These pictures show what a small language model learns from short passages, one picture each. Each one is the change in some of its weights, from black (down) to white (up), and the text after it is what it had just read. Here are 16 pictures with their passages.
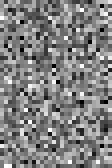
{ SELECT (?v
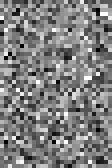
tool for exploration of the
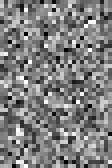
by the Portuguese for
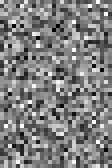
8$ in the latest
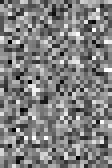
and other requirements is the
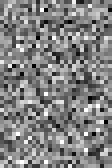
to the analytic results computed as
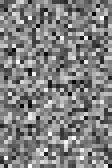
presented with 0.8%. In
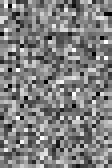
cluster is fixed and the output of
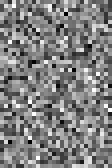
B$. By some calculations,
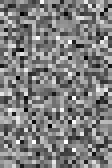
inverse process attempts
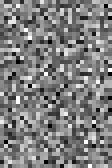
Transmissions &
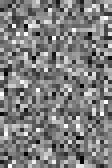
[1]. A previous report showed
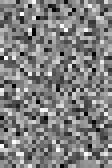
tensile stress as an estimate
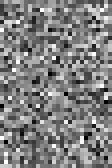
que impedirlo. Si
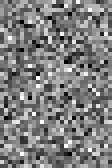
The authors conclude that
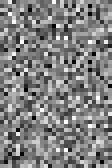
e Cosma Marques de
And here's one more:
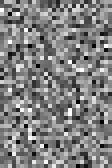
and depth, but the situation
